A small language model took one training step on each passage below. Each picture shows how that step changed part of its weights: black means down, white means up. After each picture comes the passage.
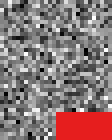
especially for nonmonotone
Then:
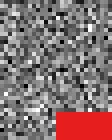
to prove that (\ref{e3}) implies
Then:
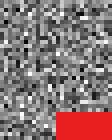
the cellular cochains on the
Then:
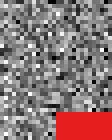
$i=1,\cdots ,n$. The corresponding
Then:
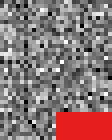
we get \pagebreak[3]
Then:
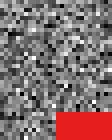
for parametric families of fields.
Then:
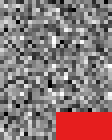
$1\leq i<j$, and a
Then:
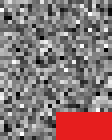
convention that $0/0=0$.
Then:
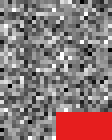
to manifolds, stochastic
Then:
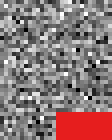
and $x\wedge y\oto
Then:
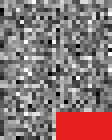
also for function having their ranges in
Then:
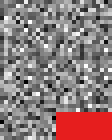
and a continuous MAF $M$ in the
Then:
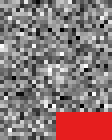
string object $Y_B$
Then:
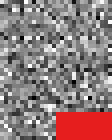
shall mean an object $X$ in
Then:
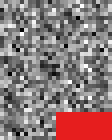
on $Y$ and the second on $Z$;
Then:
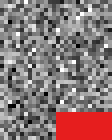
same as the one in Neumeyer
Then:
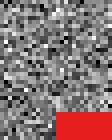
\caption{Demonstration of the process
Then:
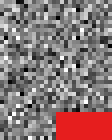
each set in the set system has size exactly
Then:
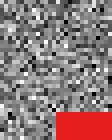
are permuted in $\pi \cdot
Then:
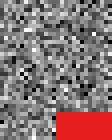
and hence the pullbacks of the
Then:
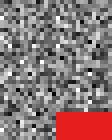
possibly changing the uniformizer
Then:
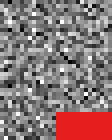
\end{eqnarray*} Furthermore, we
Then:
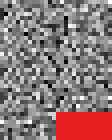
in light of the fact that such a result for
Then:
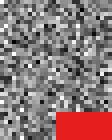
symmetric Gaussian distributions. This
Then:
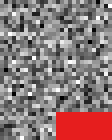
Grand Lebesgue Spaces
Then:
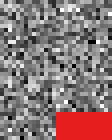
we have a smooth map $t \mapsto
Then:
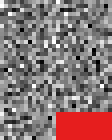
(\ref{beta}). The closure of
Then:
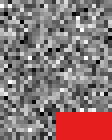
ls estimator}} \begin{enumerate}
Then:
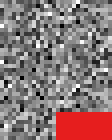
the equation almost surely for every
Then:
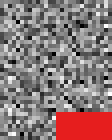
of a forest $H$ satisfies the
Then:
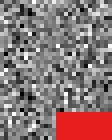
become words of size
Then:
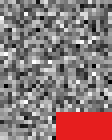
data, and is bounded in time if the true
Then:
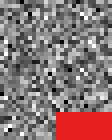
The influence of the mechanical
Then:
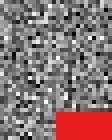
interval $\{b_\alpha^\gamma :
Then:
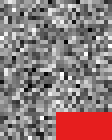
a genus $g\geq 2$
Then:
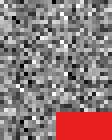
value $1$ on $b$ and
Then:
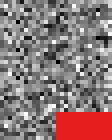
for $ \mathbf{X} \in
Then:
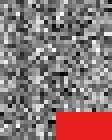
now prove part (2). Putting
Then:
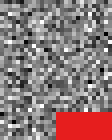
Lemma \ref{lem4.2} and Theorem
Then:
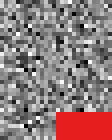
we got the following set of first order
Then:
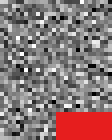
interface state variables \begin{align}
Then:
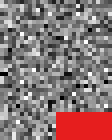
$\Phi_{ij}^a$ are analytic
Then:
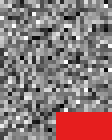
\, ds$$ Then neither of the following
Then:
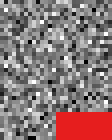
implies the lower bound for $M$: We
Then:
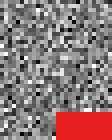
$v$ at the same point, the
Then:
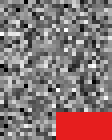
The \IVSHs\ of
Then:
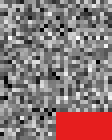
$\alpha(S)$ to translate).
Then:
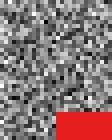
could be identically zero. For
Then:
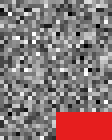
for multicollinear design and showed
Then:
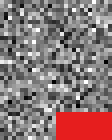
Tait 和 Kempe
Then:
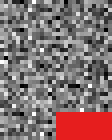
fact that each $\Gamma_{i_r}$ has
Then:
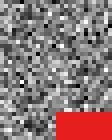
$\beta \pi$, respectively. Since $\beta
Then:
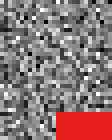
must be chosen to be -1.
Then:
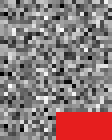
easily check assumptions
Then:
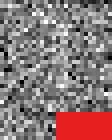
M }$. By $E_H$ we denote
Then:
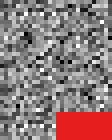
rtol} & {\tt atol} &
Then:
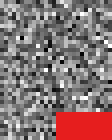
we will see that the set of points with
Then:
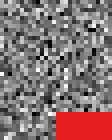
is almost extendible, there exists
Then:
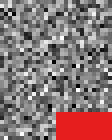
expressed as polynomials in the elements of the
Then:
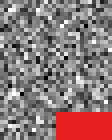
horizon is set to 24
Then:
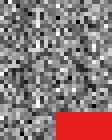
are wellordered, there is a
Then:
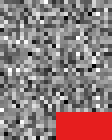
like in the well-known cases
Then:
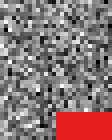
$u$, then they have a common
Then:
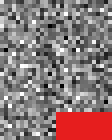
an appropriate way we obtain by using
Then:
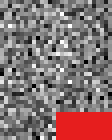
in crossing edges.%
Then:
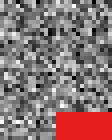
is odd. \subsection{The case when
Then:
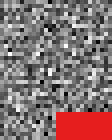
able to use "diagram"
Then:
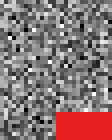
one, then the fundamental equations of
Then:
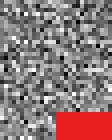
performed to check the formulae
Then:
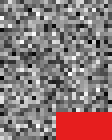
take a ball of radius
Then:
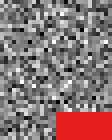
infinite ends. \end{thm} We
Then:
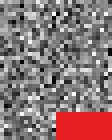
open waveguide radiation
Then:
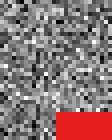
length less than $k$ vanish for
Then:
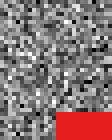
of \eqref{int2} is given by
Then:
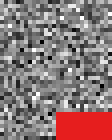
let $O \left( M \right)$ be
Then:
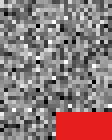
B^k \Rightarrow B_k.
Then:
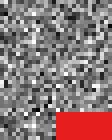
to ``wait" for an infinity
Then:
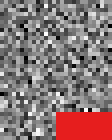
Proofs of a number of the results used in
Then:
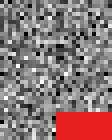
promised modification of the
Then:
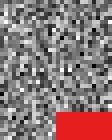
constant depending only on $s$ and on the
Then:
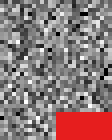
proof is a standard compactness argument which
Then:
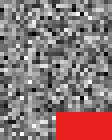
they are not tangent at
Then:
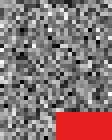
the slope $\bar{\lambda}_n$
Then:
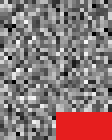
in the plane enjoying the {\it
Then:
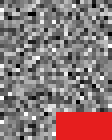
is the duality map between $X$ and
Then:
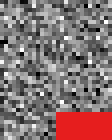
\otimes \sigma$, to extend to three
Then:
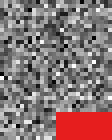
of linear characters}) $$ for some 2-dimensional
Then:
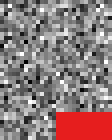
be negligible, so the
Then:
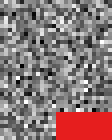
a space will refer to the bounded derived
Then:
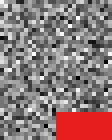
analytically in the small $\kappa$
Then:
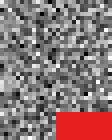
of the attenuation on wave
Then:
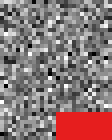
N\varphi(N)$; \item there exists
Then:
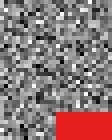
assumption, we have \begin{align*}
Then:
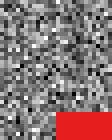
smaller). This behavior is described
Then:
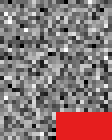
\end{equation*} Recall that a singular
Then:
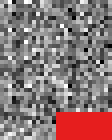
growth along the imaginary positive
